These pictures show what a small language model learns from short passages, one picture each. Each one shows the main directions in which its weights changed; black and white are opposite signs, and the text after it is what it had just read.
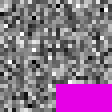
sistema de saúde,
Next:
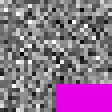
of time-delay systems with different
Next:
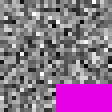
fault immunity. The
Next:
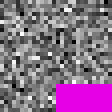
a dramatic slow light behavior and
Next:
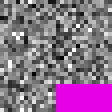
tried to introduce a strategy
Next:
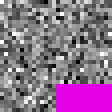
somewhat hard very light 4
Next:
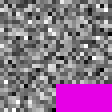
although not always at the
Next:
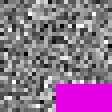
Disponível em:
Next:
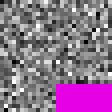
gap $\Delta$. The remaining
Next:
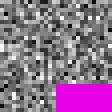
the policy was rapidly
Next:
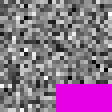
cimentícios laminados
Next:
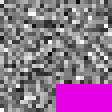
Zangwill WI and
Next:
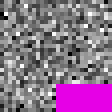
automated assembly lines for a
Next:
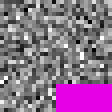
що коли діти
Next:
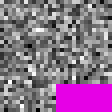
data under alternative parameterizations and
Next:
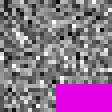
by Bayesian evidence
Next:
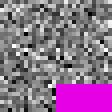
internetdan foydalanish
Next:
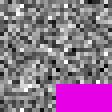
secondarie di primo grado,
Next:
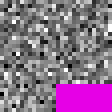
representing the pulse at the
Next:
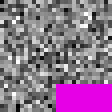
3. Shodmonova N.
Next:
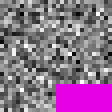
slavery, but it is not
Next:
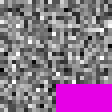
nem mutat semmilyen
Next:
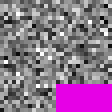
following categories: 1.
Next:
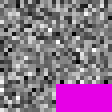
B (Lignocaine)
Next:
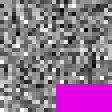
is the statistics of instances
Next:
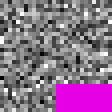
Religioso. Art.
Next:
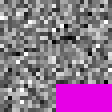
no way related to dark matter. It
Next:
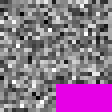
the present. We analyse the various
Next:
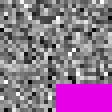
providing a safer alternative
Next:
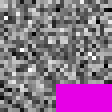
characterized by the degree of
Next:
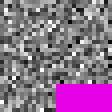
# da li je ova
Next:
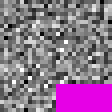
X-ray Background;eds
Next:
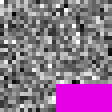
konsepsiya tizimda
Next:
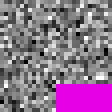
issue, we investigated the
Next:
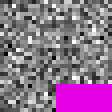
car manufacturer might opt
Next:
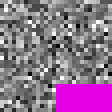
inanimate objects are
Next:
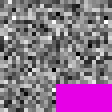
pieno e sommo compimento
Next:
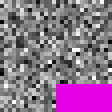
and ϕ is the peer interaction
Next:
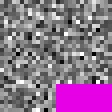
“Qora kitob”
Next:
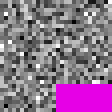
changes since independence. Most
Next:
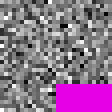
It follows from [6] that optimum
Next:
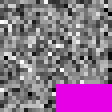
males, effective vaccines,
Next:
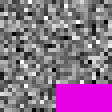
outer cylinder.
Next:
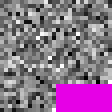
Based on the results, the highest
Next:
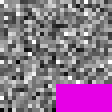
distribution (orange) for representative
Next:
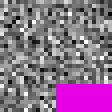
bosqich talabasi*
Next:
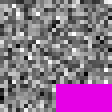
direction would be necessary to pass the
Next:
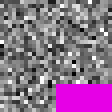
for both in-processing control and
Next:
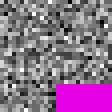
that Hybrid Gold OA
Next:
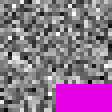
lattice of near-triangular
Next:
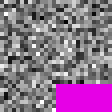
HPC system or the regional
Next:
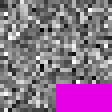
average apple production (6.75
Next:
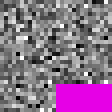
To overcome limitations of existing
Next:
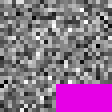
va plastik san'at
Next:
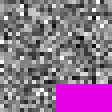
jarayonida ham bunday
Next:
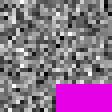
should be considered along with the accounting of
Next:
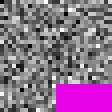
the item $x_i$. The
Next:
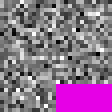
peningkatan penggunaan
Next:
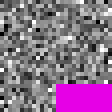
The corresponding verifying observations are obtained
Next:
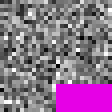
of the paintings in the
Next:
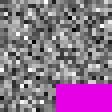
by the course programme -
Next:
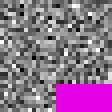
familiar, e condições
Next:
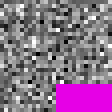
gizi pada siswa TK
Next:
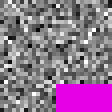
in his famous book
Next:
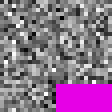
which the wet/dry interface
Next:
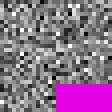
spéculation, ainsi le
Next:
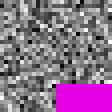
typical length scale in which the shear
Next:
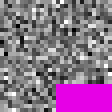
GK for core helium
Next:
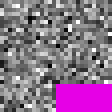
регургитация с
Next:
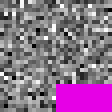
feature in an object that has elements
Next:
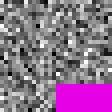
depend on the assumptions we made when
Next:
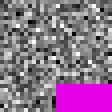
time periods in the first place
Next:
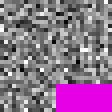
закрывается компания
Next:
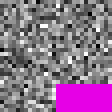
studies highlight fundamental challenges
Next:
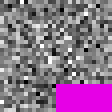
Huse derive scaling forms for
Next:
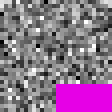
to $x(T)$, thereby
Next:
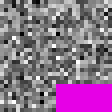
for large mass haloes $M
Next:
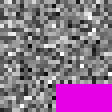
il est important de souligner que
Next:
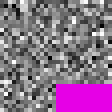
coupling constant $\beta$ and the parameter
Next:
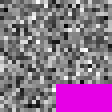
hand, by using second quantization,
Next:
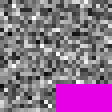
resurslari cheklangan
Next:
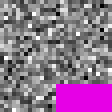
design principles by applying it
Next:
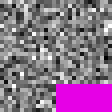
controllers must take measures to
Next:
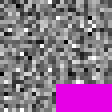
(2020) Protocolos
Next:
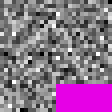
com deficiência quanto os
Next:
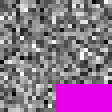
spin wave can be converted into a
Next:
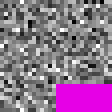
through the introduction of a new
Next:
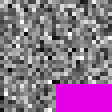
$K$ experiments. To take
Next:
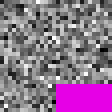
and fuel prices are often
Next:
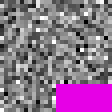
развитие НТИ
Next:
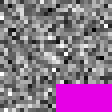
mashqalalar tek
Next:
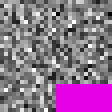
is a result of averaging over a
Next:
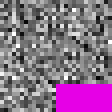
is not the same thing as a low
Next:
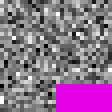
\begin{tabular}{l l l l
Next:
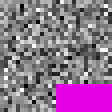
Oleh karena itu,
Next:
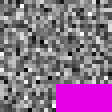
sirasida ekanligi
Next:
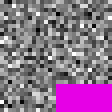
social, endividamento e
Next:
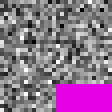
are dominated by NS matter.
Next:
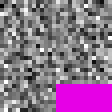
scale $\Lambda\sim $ 11
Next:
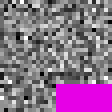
trade-offs between output
